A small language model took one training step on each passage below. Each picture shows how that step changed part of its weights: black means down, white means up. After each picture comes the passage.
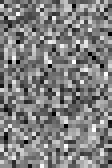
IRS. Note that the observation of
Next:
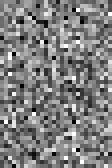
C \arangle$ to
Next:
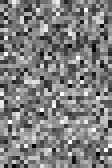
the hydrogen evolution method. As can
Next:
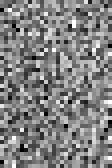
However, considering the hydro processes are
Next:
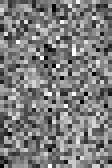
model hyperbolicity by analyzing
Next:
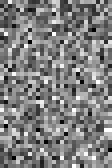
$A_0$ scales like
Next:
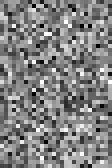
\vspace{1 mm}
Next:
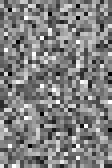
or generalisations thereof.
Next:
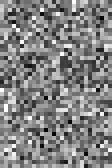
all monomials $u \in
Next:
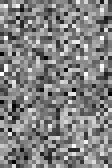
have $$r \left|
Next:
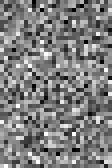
which improves our result a lot
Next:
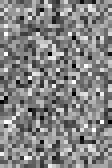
of $u(\xi)$ for
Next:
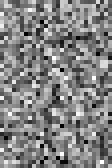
in groups of increasing mass and for
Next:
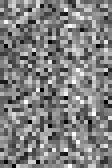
(a) and (b) for
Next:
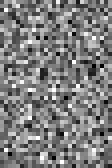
The contrast issue was studied because cross sections
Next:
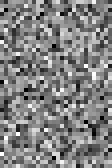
and of the adimensional outer radius
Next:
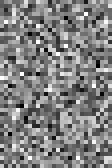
repulsion terms have little influence
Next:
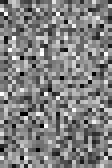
the next step after defining requirement development and
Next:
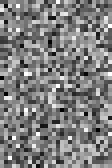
metric identities are satisfied, while for
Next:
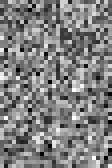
evolution, shown in the density profiles in
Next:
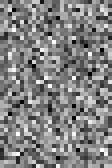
\sqrt{det\ g^{\mu
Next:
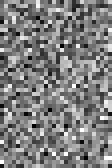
states are propagating only in~this
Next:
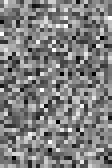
Energy and pollution are
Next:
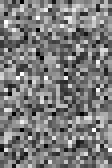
finger relative to the channel width,
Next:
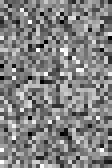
suitable for this task since it is a
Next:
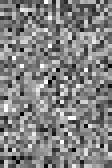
intersects $Q$ in two
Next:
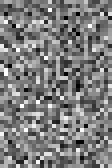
Ministry of National
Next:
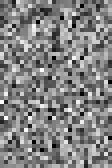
when $t=0$. From
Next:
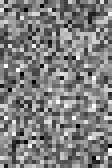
gives symplectic coordinates in the diagonal.
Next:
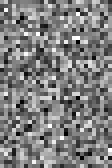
by a waiting time of either 100
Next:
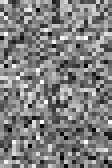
the pure point spectrum arbitrarily close
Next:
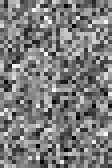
found that with simple postprocessing
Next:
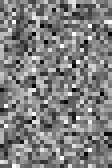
group R3m) has a
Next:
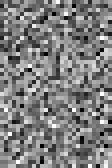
is 500, with the best model selected
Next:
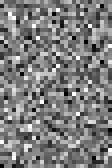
the dHvA oscillations is
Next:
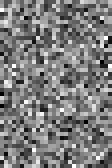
an element of a module as an exponent
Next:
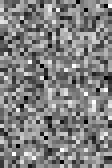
combination of the flare function coefficients,
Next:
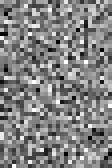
conversational user interfaces as providing
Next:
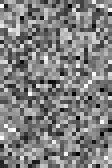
is, the algebra is {\it
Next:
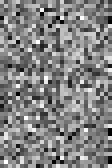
measures. It does not suffice to
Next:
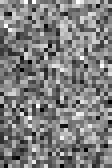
terms of a yield surface (corresponding to
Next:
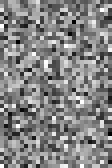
that is either elliptic or the identity.
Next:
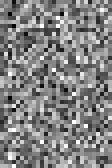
describing all irreducible representations of
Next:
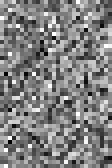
they need not be as dense as
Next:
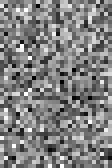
to right: in phase~1,
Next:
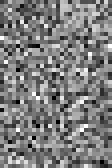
features. The highest velocities belong to
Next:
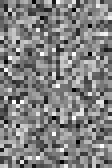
or the end of $\sg$, and
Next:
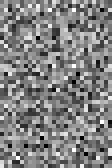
the equivalence class $\bar t$. A
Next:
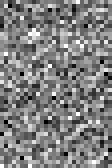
B$. In the latter case then apply
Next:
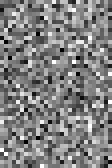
\supseteq \ldots $$ and the
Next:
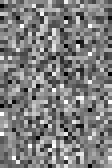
fini pond\'er\'e
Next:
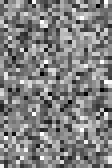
phases: an offline phase that can
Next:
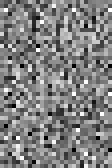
where $D(\vec{\beta})$
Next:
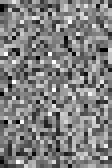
child{ node [white]
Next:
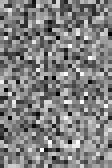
Space Administration.
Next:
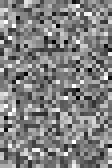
Thus, we conclude that ATOM
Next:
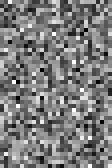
$n \equiv 2 \mod
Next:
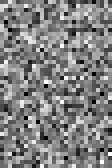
\) events} The {}``network
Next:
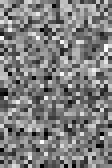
main laser field to produce fluctuations of
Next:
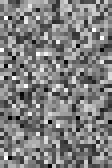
it is evident that after such
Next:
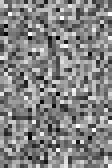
aggregation protocol proposed in this
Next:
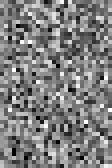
\\ s(1 \otimes \bar
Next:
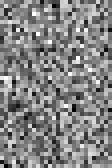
effectively search for interesting extragalactic sources
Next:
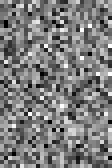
our \sectref{section Parallel
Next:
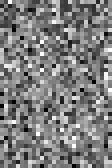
$k$ such that either
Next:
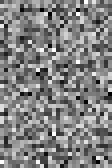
uniformly distributed on the unit sphere were
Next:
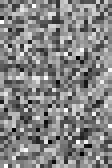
will need to satisfy Assumption
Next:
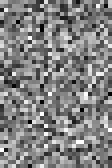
linearity of the pro-$p$
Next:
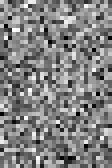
topological analysis of contagion maps was
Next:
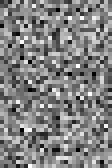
to render Lorentz invariant
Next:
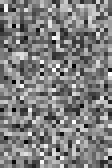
brings down the computational cost of
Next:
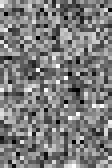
the cigar soliton
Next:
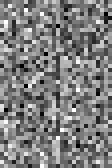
detect the null hypothesis that the assumptions
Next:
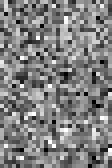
The wave vector has the form
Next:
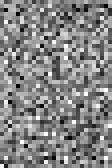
onto the fine grid. In order to
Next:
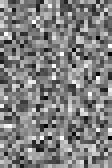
$\delta^{\textrm{true}}$ and
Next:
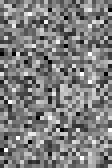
shrinks and estimates
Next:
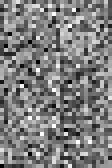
Amer. Math. Soc.
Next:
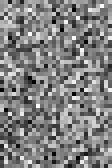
step $k$. However,
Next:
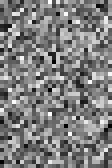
are defined as the ratios of the
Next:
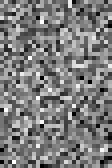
while the black-dashed line is a
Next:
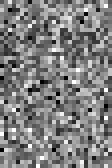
$f$ as a parameter, we
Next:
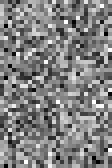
model, we shall use the stochastic perturbation
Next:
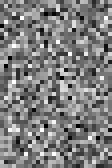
sibling property or, more
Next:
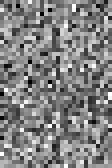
in the IHSM such that the
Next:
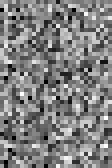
exist positive constants $\beta$ and $
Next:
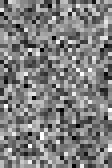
and $f$ is holomorphic in
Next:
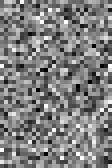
and compare favorably with the corresponding
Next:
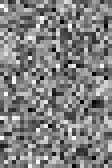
$m_{e}$ employing the
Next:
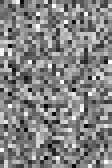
continuity of traction $\tau$, and
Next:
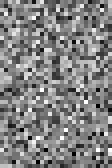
at the front and and back
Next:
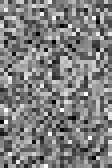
window in the vicinity of
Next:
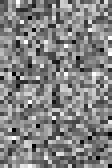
obtained from the synchrotron
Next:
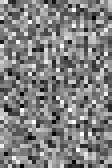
$\Delta_{\sqrt{\nu}}$ equipped
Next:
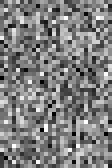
and the Ly-$\alpha$ forest
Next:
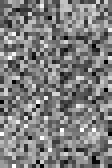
distance where the beamforming gain
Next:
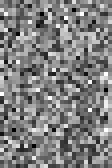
are finished, we can
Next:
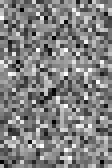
\begin{definition}[symmetric fractional derivative
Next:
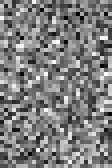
B. is partially supported by project
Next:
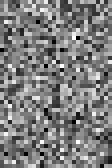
incorporates the previous one and further
